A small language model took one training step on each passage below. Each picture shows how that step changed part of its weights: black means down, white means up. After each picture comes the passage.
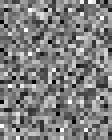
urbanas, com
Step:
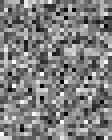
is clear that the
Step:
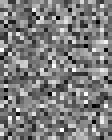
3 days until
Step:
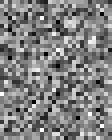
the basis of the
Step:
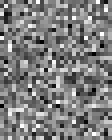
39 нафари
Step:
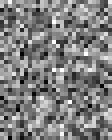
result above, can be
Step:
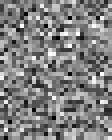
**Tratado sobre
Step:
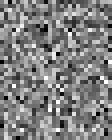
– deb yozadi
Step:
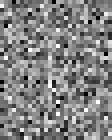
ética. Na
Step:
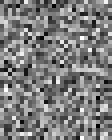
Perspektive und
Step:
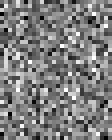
imkoniyatimiz va
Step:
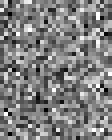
qayta foydalanish
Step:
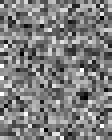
In addition of this
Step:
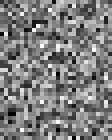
ўзгариш -
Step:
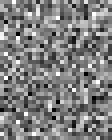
te richten op
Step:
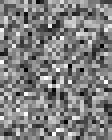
is said in this
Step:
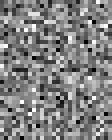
onboard computer
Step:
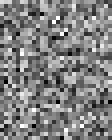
что-то, но
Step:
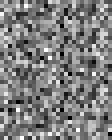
while that in the thermal
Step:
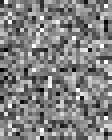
WORKS San
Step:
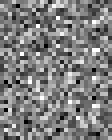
(на материале
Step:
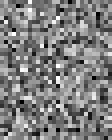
any long-term
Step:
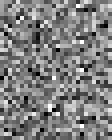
in music preferences
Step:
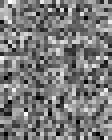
other words, selves
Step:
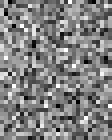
Drama und Theater
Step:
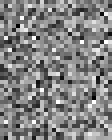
и формирует те
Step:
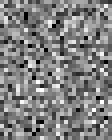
in cognitive development and
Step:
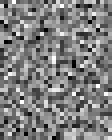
dan 10% gacha
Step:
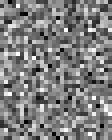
used Urdu words to
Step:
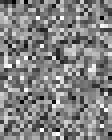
the heart of the
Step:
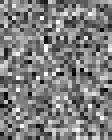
the selected technologies will
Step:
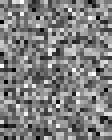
with other processors sharing
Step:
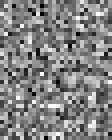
the protective effect of
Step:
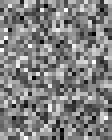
ensure that it is not
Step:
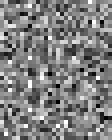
step toward understanding
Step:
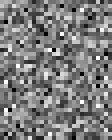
sahip olarak
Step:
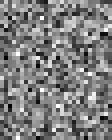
the areas needed to
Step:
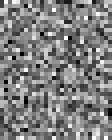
power plants shifted
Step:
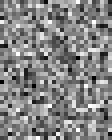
managed during the study
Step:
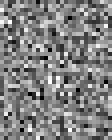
alternative connections
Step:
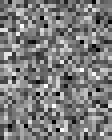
tenra idade, e
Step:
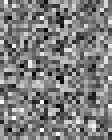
control the learning and the
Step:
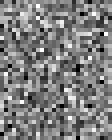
xodimlari soni
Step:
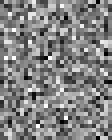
sigue a la
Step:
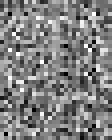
Schreiben der
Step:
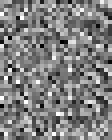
estudiadas fueron:
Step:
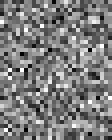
Following exploratory
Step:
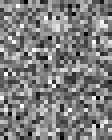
a well-graded
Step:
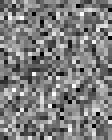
which two musicians
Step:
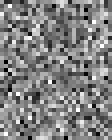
dropping point for
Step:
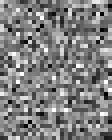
reluctant to
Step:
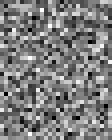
been characterised from their
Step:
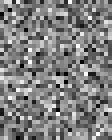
to Na^+ and
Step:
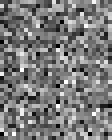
kasalliklari - bu
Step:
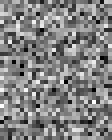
or composition, and as
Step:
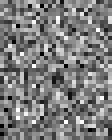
statistik tasdig‘i
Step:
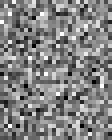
- Chaer,
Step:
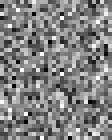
інтеграції систем,
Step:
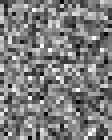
activities from the perspective of
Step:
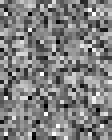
the Groups,
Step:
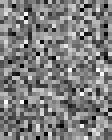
presente pesquisa
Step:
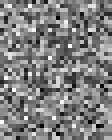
portray the life of
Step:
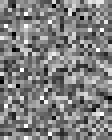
asosida orttirilgan
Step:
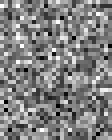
to the Almighty
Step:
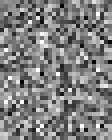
contra coloração dos
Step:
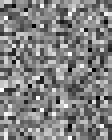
guardaban en una
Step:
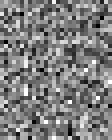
We can also conduct
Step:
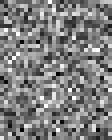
15 min in conventional
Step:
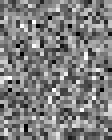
los autores Kevin
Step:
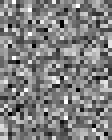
a high-quality and
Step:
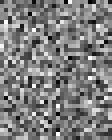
- Urdu -
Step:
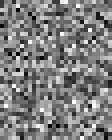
cell models for safety
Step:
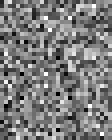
asarlarida takror
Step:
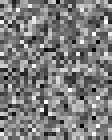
это система
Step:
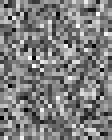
experience in improving specific
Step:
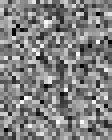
a complete explanation
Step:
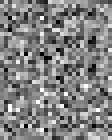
theoretical background
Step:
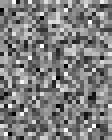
the Schools*,
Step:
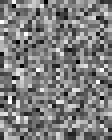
of varied in nature.
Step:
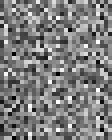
a sua formação**
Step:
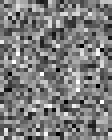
not experience the event
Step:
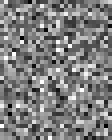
functional food.
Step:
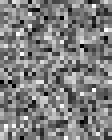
subsample =
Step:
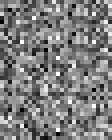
отдельно, а
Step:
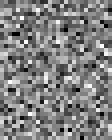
applicable to square
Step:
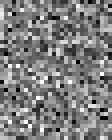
jealous man”. This
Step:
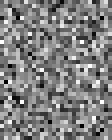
Time for normalized
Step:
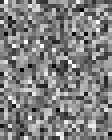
implement the Ocean
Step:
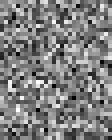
this study, fuel
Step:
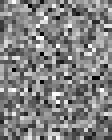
(3) From these
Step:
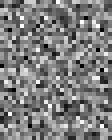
língua oral
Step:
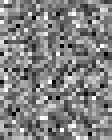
forms of community
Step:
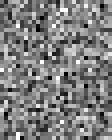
is still made even
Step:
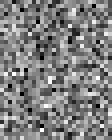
contamination in the
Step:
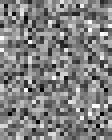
effect of different temperature,
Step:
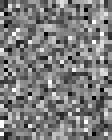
dried following the method of
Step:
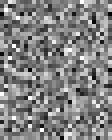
model of the screw
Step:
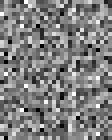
artículo 24,
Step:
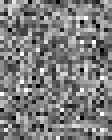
of lateralization,
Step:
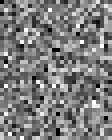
балла, при
